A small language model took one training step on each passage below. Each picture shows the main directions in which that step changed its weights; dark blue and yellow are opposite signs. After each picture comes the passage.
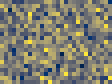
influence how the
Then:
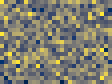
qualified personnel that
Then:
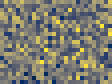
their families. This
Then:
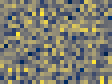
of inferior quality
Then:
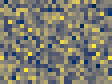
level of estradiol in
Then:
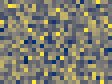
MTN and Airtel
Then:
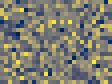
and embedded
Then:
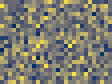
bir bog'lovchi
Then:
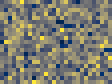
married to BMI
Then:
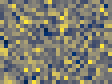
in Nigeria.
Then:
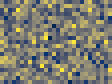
of moderate excess of
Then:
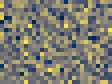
rice seasons for
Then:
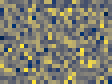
yield levels. The
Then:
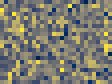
análise dos dados,
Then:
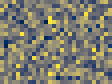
C., Schön, D.
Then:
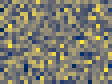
come before the
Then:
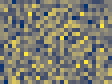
need to counter "the
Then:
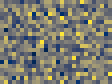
institutional barriers.
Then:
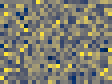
tecnologias de
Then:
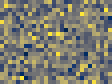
Lobban C.
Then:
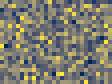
air quality. As
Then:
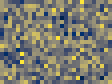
iterations. 4.2
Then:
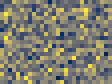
correspondendo a
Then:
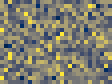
stress detection system using
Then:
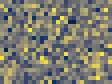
they are both significant, it was
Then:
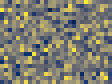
tahsil oladilar
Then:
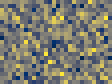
the power line
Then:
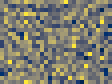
protocolo proposto
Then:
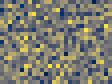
*Informe Anual de
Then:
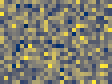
Elles représentent
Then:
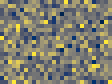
of HPLC analysis,
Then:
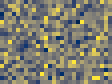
Dipak R.⁴
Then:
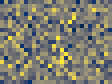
online courses for
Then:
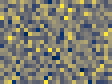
category in turn
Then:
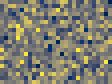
of an AI model’s
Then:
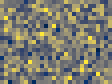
fazer na vida do
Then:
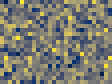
mixed with species
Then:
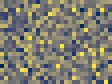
sector Value proposition
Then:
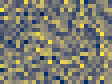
- One of the key
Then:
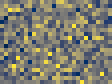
and Axhausen
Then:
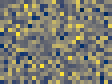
welfare state
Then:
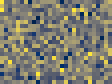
podemos citar,
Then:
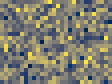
7) описание
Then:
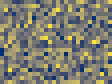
while the lower reach
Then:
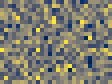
the Work Queue.
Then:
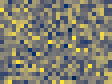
nosso país,
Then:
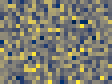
safety applications.
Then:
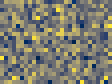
solution as an infinite
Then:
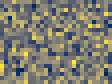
present and comparatively
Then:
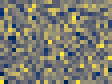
yields of stem
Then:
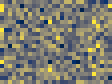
de la vie ; par
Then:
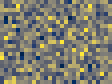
enhancement of the
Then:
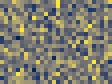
specialised, which
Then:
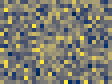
gall bladder.
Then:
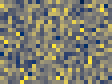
time. Mineral
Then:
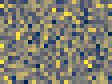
web visual element
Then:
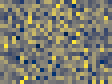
acceleration. The control
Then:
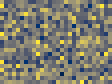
siswa kelas
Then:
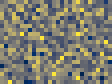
face, but also by
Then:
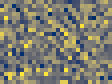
preparation process, the
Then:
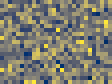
maximum decrease
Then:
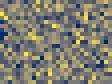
meter, Hitachi
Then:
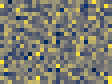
da morte nas
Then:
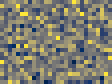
\leq 0$ and
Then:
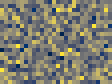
the food supply
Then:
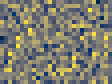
116 of the Code
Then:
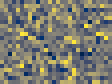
other incentives that will have
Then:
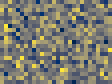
in Education geeft
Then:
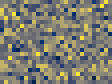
actions méchantes
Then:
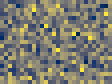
parasite in forming the
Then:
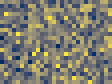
los alumnos que
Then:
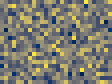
is indicated in Table
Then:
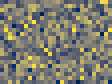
benefitted from a
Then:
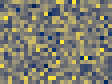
data): It included;
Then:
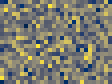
asrlar davomida
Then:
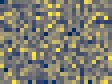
– Shanghai:
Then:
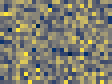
is ranked 72
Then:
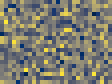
as highlighted in
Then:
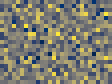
procesine uqsas
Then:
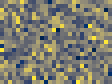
an explicit integration with
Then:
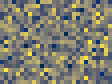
constituted and may increase
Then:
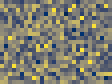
different results in different studies.
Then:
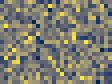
tutorials or other
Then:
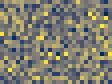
different people depending
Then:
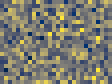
signal, and utilize that
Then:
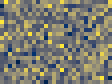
[4] o‘zining
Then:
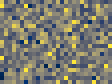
bin nur für die
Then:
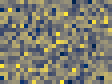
This condition affects
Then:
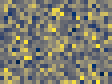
with test value of the
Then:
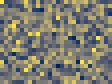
talab qiladi.
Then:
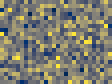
Hence a retrospective
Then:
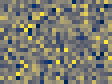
six to 13 days).
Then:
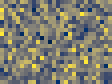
a copy of this
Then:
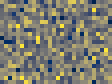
of organizational management,
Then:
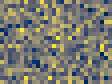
of some species. I can
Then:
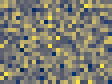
Plenary Session
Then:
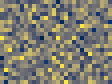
UK before the
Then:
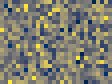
определить не
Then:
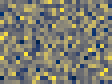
el método de
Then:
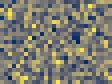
jazz, Sufi
